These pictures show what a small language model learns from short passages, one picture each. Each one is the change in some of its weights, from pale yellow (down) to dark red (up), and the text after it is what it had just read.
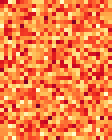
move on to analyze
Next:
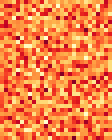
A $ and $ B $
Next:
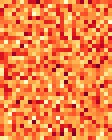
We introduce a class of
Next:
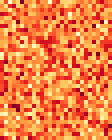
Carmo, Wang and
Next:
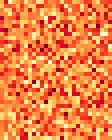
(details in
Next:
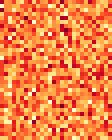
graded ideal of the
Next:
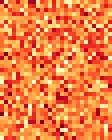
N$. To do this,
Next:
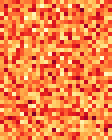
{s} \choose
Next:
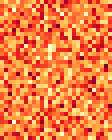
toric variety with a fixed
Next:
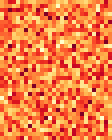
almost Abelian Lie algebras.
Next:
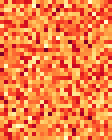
the difference $\|\mat
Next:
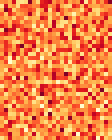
every $\mathbf Q$-algebra
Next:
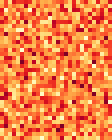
of bounded measurable functions on
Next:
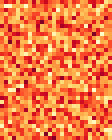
norms} again give
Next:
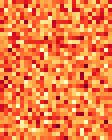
of $x$ and
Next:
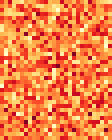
commutes trivially in
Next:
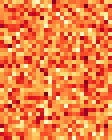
\sin N x$ and
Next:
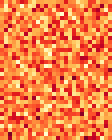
to the real line, and
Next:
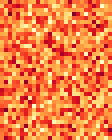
nor at the critical
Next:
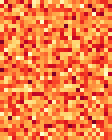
appropriated changes of
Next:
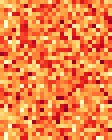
symbols in terms of
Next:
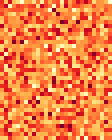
on $\PP$. As a
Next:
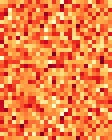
and gradient tracking
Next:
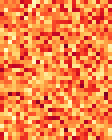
the standard errors in
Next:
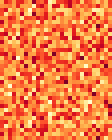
varieties of maximal
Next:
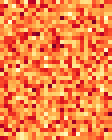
and $\lambda>0$.
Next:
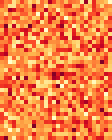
$R$-order with
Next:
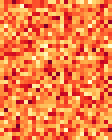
aimed at solving the
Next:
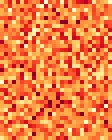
the definition of $\Delta.$
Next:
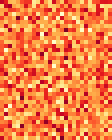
obtain a recurrence for
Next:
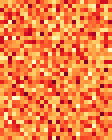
have $$ M\otimes
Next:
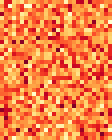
in a domain $O$.
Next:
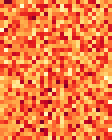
Mathematical Sciences\\
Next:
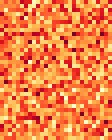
the double integral in the above
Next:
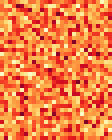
from the Health and
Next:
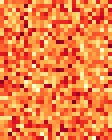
in $G$ and let
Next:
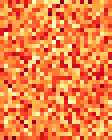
the numerical tests in
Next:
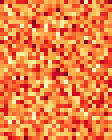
$t$-th iteration
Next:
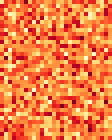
function of $y$. Since
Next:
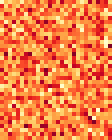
strings are implicit because
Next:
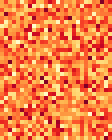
$\lambda_i \geq
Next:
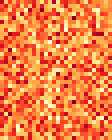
manifolds (c.f.,
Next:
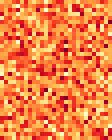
Let A , B and
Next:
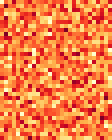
free boundary geodesics of
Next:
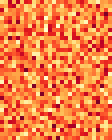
It is clear from this
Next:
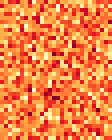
{ \dstyle 1 +
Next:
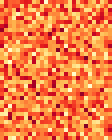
$S$. Similarly,
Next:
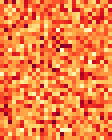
otherwise $C^\infty$,
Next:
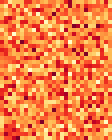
response to each
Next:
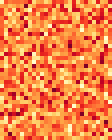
in the case when the last
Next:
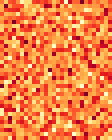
images of the same type
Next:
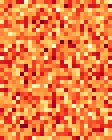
eigenfunctions displayed
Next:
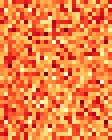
of the normalizer
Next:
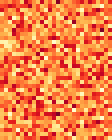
$2 \times n
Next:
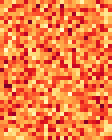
what we need in all
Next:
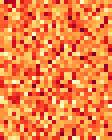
edge set. The degree of
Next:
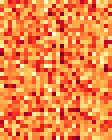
is erratic and
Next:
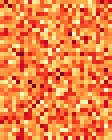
\psi = \varphi &=
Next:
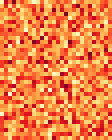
graded Brauer
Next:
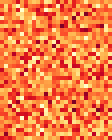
the $i$th and
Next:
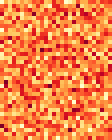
Nielsen fixed point
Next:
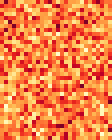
following example shows that in the
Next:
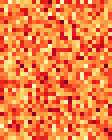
of numerical experiments. The
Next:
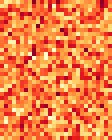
righthand side
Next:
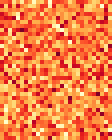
may not stay in the
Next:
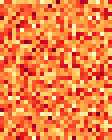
Hilbert symbol are now also
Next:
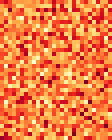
for the functional $f$,
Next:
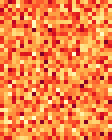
\] Therefore, the size of
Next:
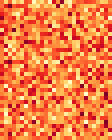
need not satisfy the equation
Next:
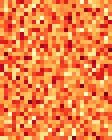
is the root of a restriction
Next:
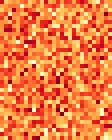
it suffices to prove the
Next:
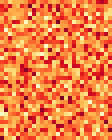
support from ENPC
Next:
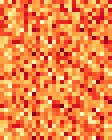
set of points of bounded
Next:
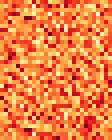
domain etc. Some
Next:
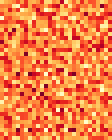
easy and requires a
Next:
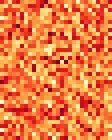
{\it Proof.} Assume
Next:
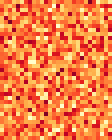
formula gives precisely the tree formula
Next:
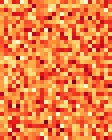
$\nu$ is defined in
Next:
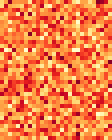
\ee Notice that
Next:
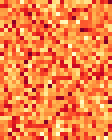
in $\tau$ whose boundary
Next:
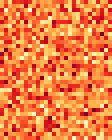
of $L$ at
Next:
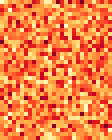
results are also parallel to
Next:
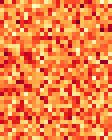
\colon X \rightarrow
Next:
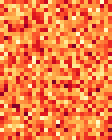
Mangoldt function
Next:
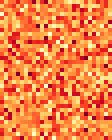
P_j$ is a
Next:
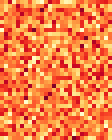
the valency of vertex
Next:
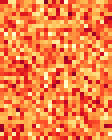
Introduction Some
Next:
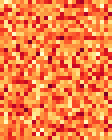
Furthermore, under the identification
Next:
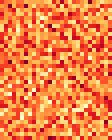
simulate the dynamics of
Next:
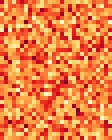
complete graph, and zero
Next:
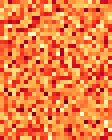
we would say the sequence
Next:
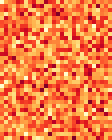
$N_i'$ denote
